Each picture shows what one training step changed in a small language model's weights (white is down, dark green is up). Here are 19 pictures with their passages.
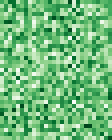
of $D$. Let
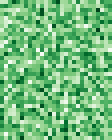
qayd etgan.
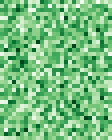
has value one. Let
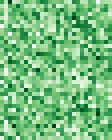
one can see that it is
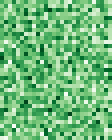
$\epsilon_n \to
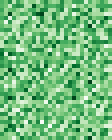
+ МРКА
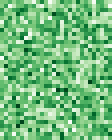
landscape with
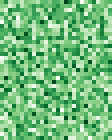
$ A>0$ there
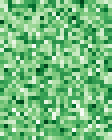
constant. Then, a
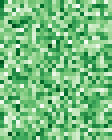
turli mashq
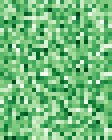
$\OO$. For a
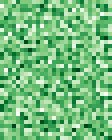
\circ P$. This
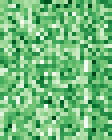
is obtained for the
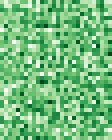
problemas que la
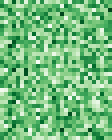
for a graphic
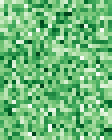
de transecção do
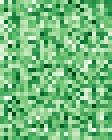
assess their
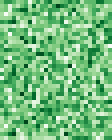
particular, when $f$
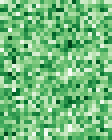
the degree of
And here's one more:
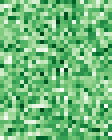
a crucial role
